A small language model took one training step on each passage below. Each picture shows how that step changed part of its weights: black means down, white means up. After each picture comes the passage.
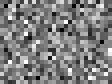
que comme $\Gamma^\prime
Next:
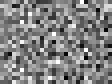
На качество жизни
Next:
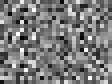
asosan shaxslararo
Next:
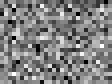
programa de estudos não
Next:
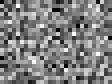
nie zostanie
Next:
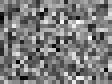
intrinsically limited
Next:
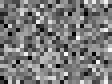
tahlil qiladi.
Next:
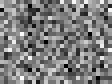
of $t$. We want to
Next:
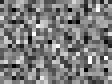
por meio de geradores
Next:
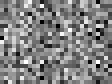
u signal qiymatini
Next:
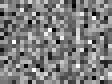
details. This issue is
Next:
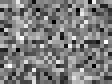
set associated with $Z_{s}$.
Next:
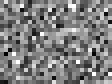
at different time levels for
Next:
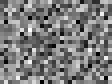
Od iskona je
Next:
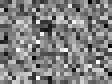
saqlanib qolishi
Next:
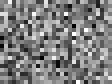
Sharipova, M., &
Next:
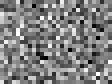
Nashr tillari:
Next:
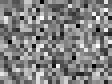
munosabatlarning bola
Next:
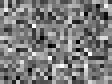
объективные части
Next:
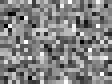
on the choice of the point and is
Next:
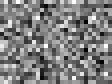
of forcing notions. There
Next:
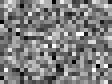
$\xi$. For latter use,
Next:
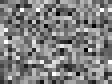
the grid is dense. For
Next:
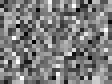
include subsampled
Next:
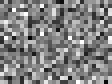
émise de manière
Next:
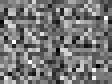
bilan qidirganda
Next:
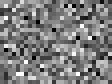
above is constructed by making
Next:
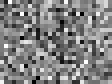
koncepcji. W
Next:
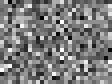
We conclude this section with a summary
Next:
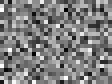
$t\rightarrow \infty$.
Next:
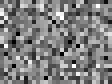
generated semigroup defining the
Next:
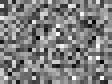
omdat gebreken in
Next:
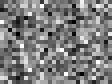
melaksanakan program
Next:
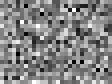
consultas especializadas,
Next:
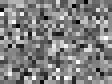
crescimento diaconal
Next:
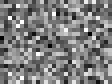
to \begin{equation}
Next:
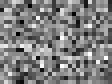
estabelecimento de metas
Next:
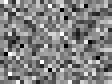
bumping operator, the
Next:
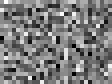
$r\in {\mathbb
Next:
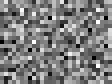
hyperplane is not the
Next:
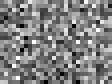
representatives} The number of
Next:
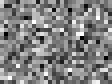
M].$$ Our space $\Lambda
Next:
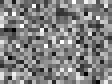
holds: \begin{itemize}
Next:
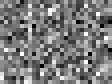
konnten nicht durch
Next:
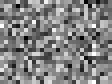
7. Сенченко
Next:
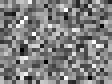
In the same context,
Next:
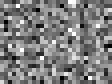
is to identify \emph{the
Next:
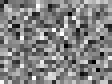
direction, i.e. from
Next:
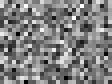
decay rates, that
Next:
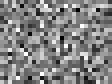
1^n$, and let
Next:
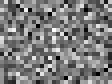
ground state $\psi_0$
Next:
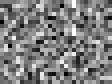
the hypothetical modeling relation,
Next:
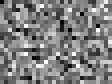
\cO_M + \dim
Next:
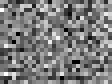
objective or the constraints can
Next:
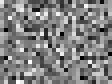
\\ \left\{M A \times
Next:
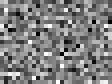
can show can tile the
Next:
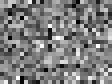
to the statistic $$
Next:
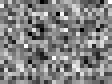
DE SONO EM
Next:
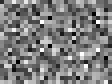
do noszenia jedzenia
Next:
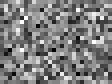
which sends each $i$
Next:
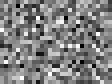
allowing to solve different
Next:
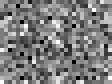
complex stochastic processes.
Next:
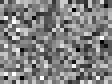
same number of indices are isomorphic
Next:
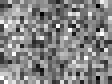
realismo y el valor
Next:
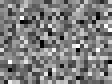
the dual lattice of right ideals
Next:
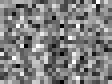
contour integrals may be
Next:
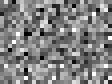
*The Axioms of
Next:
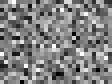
a mesorregião da
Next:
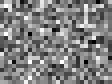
этим, и,
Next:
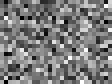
the vertices $i \neq j$,
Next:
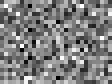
of origin, application
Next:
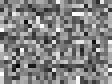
de variedades tolerantes
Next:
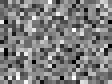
uroczy kraj
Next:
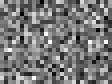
jamiyatda adolat va
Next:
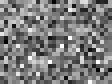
cover pebbling number for every
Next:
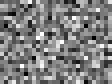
not true. As is easily
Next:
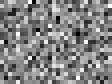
As in the positive case, we choose
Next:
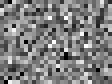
the canonical metric on $\co
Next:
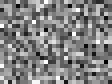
Таблица 2.
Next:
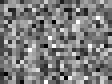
of (\ref{contti}),
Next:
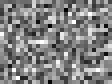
Sport Scale.
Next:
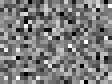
This proves particularly effective since
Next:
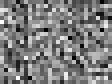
и «стилистическая
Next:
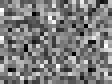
polynomial with integer coefficients. Hence
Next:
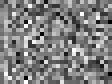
Zamonaviy navlar
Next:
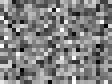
prevenite para entrar en
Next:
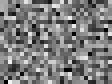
the common interface is performed
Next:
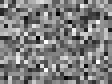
de ondernemingen in
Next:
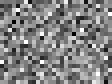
laatste data base heet dan
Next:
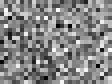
in Anwendung ihres
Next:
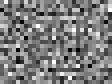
other observation can be seen when
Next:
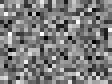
stable under zero-mass
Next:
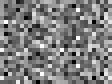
Kovtsur K.
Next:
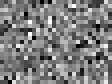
а так же большим
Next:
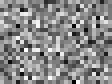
*pâine*). Unica
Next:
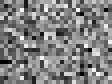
In: MOITA
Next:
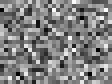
for $n\geq 5$. In
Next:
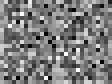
jarayonini ularning
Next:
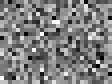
mln dan 8.9 mln
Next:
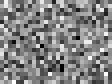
tumour are large,
